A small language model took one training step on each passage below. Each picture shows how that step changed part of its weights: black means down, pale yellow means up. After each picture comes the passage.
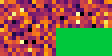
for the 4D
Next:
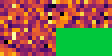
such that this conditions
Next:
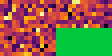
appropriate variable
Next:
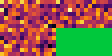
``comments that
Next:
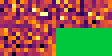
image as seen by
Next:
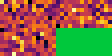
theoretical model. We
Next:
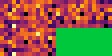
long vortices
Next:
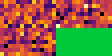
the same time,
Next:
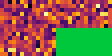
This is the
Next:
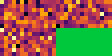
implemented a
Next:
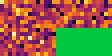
infer that the
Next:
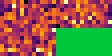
due to the need
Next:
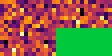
at high temperature
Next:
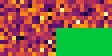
we reframe
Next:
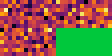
APIs have
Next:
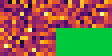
This approach can be
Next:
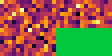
for $t=
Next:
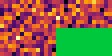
$\hat \psi
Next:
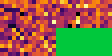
highlights the
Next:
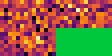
can alter the
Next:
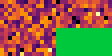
in the shell
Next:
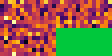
also the higher
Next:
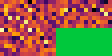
junctions is
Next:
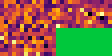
the pair production of
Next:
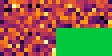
scheme holds for
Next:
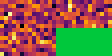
signals resulting from
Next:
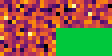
loop corrections of
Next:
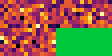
are modelled as
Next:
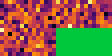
spent in three
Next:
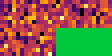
much smaller than
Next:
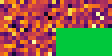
that there are only
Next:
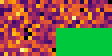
to put a
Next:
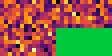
the superconductor
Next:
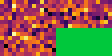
impact on the interaction
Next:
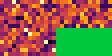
the manual detection
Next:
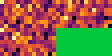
a structure that
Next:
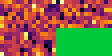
these distributions, after
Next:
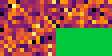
between the two.
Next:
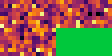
particles from the
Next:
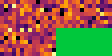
phase if the function
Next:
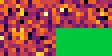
| Mass ratio
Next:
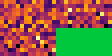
the introduced engine
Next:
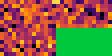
will be denoted
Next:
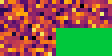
to extend the
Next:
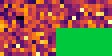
variables are solved
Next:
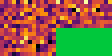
preview is
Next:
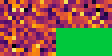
difference between exact distribution
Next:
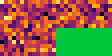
of that, specific
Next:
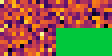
reliability of
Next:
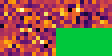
model trained on
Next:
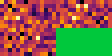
be corrected,
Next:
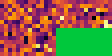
in very weakly
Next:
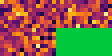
to the wave equation
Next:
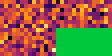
the algorithms.
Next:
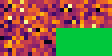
need to take into
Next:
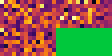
is evident
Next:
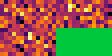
aging related
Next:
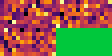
identified these states with
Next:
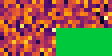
the terms with no
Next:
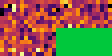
constant at the
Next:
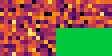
made comparisons
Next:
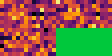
to expand.
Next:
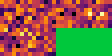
$K$, there
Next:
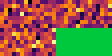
Get -
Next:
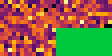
event being the
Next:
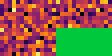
heating efficiency then
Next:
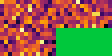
a small number of
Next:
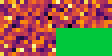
that is important for
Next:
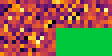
only a small
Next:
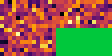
atom, its
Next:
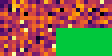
environment. At high
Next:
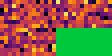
order to check
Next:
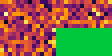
and provide the
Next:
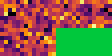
HRS of
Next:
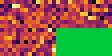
tensor parallelism to
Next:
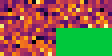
seamless integration
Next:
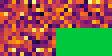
For the discussion
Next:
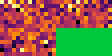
function is applied to
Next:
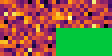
and policies
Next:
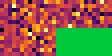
systems. Section 3
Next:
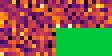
The panels
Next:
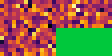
Its connection
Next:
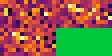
BAL system
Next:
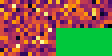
et al.\
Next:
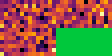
Directions** |
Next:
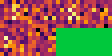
magnetic field near a
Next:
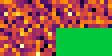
and, hence,
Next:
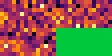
The potential of the
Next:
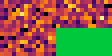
originally. This
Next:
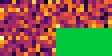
distributions} In the
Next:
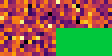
speaker profile
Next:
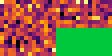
a *background
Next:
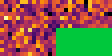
discussion of this structure
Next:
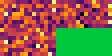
(a) at
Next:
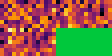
in momentum along the
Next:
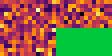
view and the
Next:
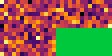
codes and it
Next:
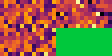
the number of
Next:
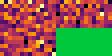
result is slightly
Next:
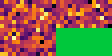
they are no
